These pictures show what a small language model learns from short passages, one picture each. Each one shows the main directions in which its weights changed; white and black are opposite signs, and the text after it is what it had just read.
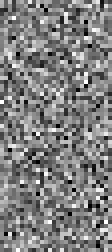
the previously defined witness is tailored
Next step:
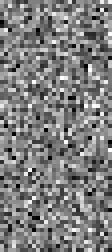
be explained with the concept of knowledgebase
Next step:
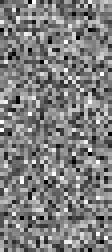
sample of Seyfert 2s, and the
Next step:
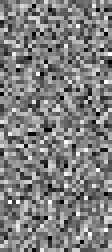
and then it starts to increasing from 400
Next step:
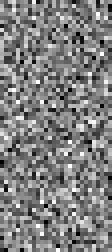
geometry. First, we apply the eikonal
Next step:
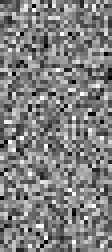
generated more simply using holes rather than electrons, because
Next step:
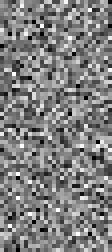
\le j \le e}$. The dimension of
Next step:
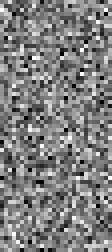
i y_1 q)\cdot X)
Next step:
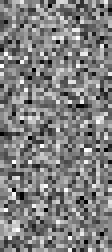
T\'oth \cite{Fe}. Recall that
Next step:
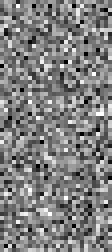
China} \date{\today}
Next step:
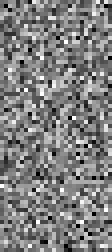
to describe water environments, followed by the
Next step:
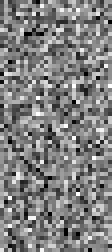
solution of the Helmholtz equation can be
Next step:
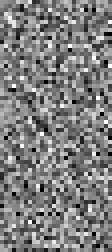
'Interest Packets,'
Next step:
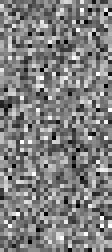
ds^m)$ with the non-degenerate
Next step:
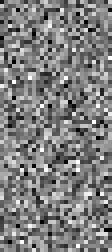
\langle \slashed{D}_A
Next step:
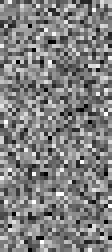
and therefore, we will focus on this case only. The
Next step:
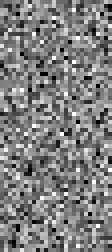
suggests to us that still deeper theoretical constructions
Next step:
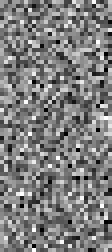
is a consequence of the condition (\ref{infinite
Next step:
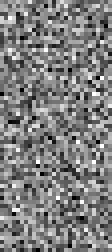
made in \cite{physicists}, which can
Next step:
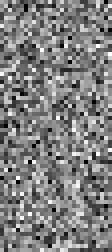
only additive in nature and outputs the
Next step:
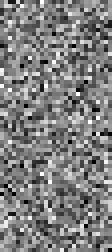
the same locations of the elevators (as
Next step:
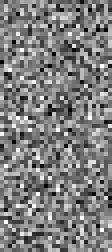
hot-pressed boron nitride
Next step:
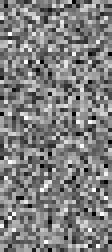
given by another element ${w'}$ of the same
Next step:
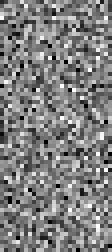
$\land$, and the implication symbol
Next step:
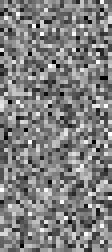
clusters. For instance, ram pressure
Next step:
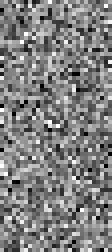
range. The planet-to-star flux ratio for
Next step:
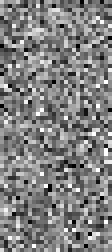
To ensure that investigators can use these images in
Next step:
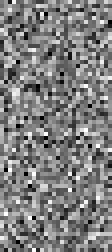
generalizes the famous model introduced in
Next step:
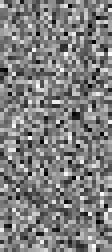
with fermionic reservoir}}
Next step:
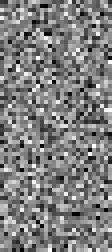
intersection of all ortho-convex sets containing
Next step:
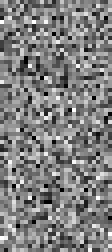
the number of counts detected in X-ray was
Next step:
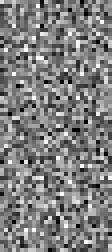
The remainder of the article is organized
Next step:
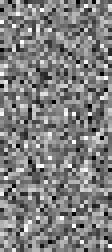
start of line label x,y end \draw[line
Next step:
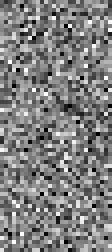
$4f$ system which were then focused via
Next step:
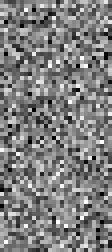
posterior $p(\theta | D)$ that is
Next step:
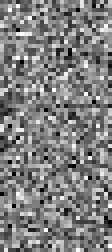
metal fatigue. Several different methods
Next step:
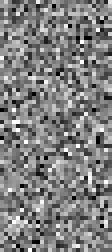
coherent sheaf $\sL$ on
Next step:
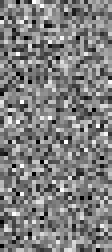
goal. \begin{figure}[!t]
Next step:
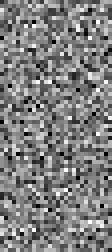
and purely incoming wave at the event
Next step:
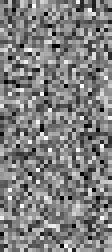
temperature being ultraviolet divergent and
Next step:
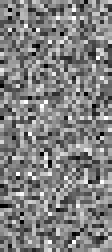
to generate reliable text-to-speech
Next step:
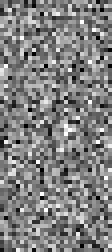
the presence of this relationship, accurate
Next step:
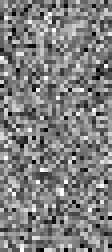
largest values of $k$, the
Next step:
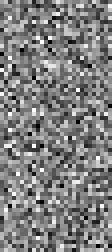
is evaluated as the ratio of the pulse
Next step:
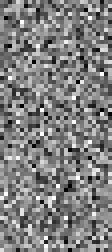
transition into the era of Big Data.
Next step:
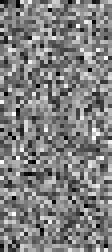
very wide and not very useful for a determination
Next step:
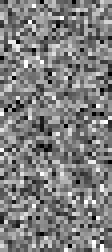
in our study is not the same phase as the ones
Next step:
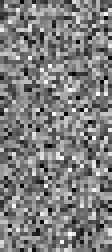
that all indecomposable objects are stable.
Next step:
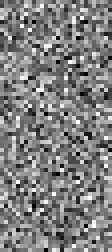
and \(5^\circ\). The vortex
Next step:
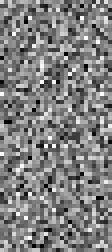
The average point-to-point scatter for the
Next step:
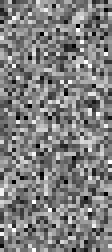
dopants. Note that all the DOSs
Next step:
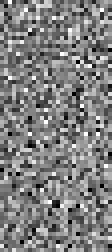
can reformulate the relation above in the universal
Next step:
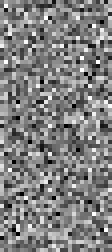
the literature related to asymptotic results for triangular
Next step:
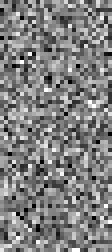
partial wave $j=3/2$ should be relevant
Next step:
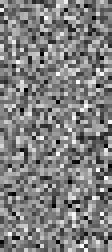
Since $\res \M$ is a projective resolution
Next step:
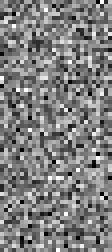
$\epsilon_j$ increases. The following examples discuss common
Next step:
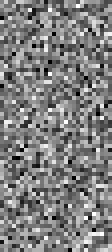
three exclusive of the active sector
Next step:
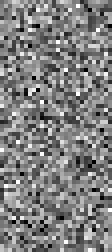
of $\mathcal{R}_\text{merge}$ and
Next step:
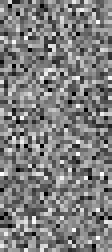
domain. $P(\mathbf{x_2},
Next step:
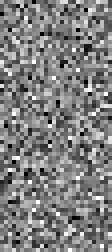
\begin{eqnarray} Y_{s_{\rm x},
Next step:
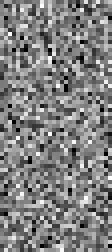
various methods of symmetry adaptation by the number of terms in
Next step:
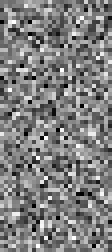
In the unshielded case, the
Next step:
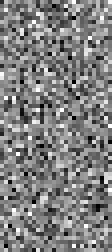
\cdot \times \cdot)$ for the
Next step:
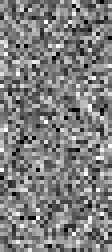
this series satisfies a differential equation in a new set of
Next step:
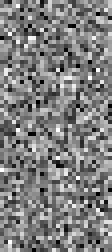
MAPLE}. The intput is an
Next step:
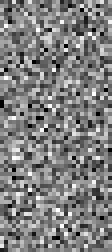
\begin{align} \begin{split}
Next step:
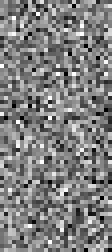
system is observed, making it harder to
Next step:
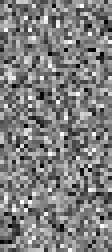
from EPSRC, UK
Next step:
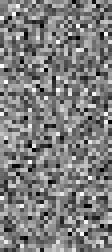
along a 1-dimensional submanifold $\Delta \subset
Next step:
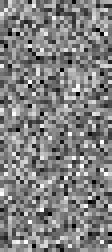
authors to the conclusion of the strong coupling in this
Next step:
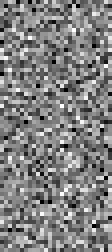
also to Sine-Gordon solitons and
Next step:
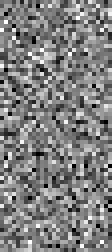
Finally, formula (35) can be
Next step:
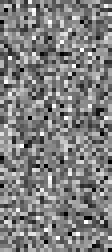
{Miller}}, \bibinfo {author} {\bibfnamefont
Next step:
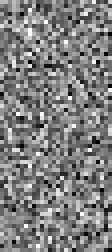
parallel file system? How is it stored --
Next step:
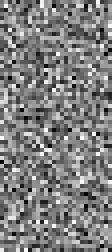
double graphs as convenient book-keeping
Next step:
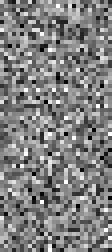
replacement of the trigonometric functions in
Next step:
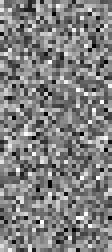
$$ \end{Theorem} In particular, it turns
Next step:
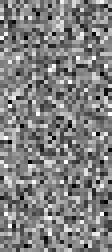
relativity or general relativity. The assumption blocks some
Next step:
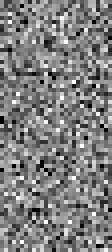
associated with one of my personal information or an
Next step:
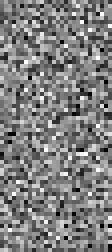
we identify $\E \oby_M
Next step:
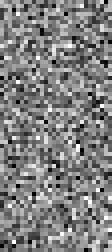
interactions. Taken together with a very simple model
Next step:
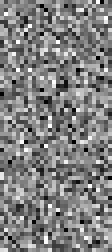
$\sigma$-field of $\approx 20$ MeV
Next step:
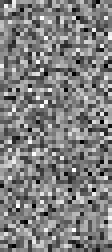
manifold which is $0$-modeled on an irreducible
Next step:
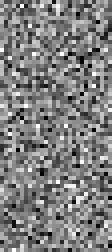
= \ 1. \ee We think of
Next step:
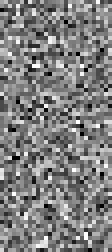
and Co/W12L12-ZGNR
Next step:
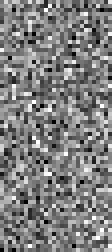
frequencies. All intermediate phases
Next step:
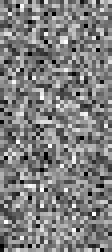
and Technology of China,
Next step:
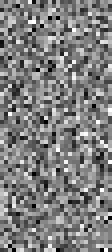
given in terms of the Rayleigh distribution
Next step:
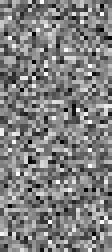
in O4, compared to the present knowledge obtained from
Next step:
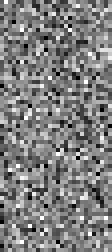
$\cL: \R \times TQ \times
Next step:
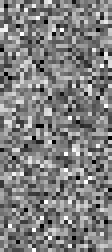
follows by taking the difference. \end{proof}
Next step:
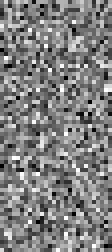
used for his thesis. I also thank
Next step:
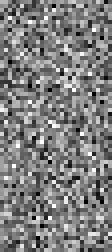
points, and meet the rest of the curve in two
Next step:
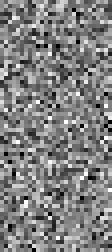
\\ \\ We can now talk in general about the
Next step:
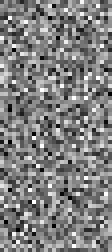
(1). Given the functional form of
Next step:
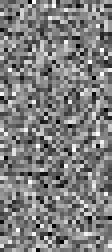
charged electron-hole, as well as to
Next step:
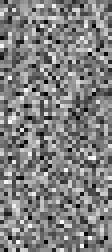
also reduces the number of site-site
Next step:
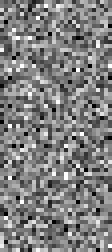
^{\prime }\right) } \end{equation}% where
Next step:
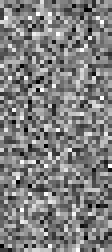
\citenamefont {Seidling},\ and\ \citenamefont
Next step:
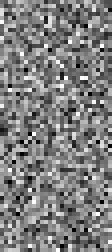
fact %welcome discovery is the existence of
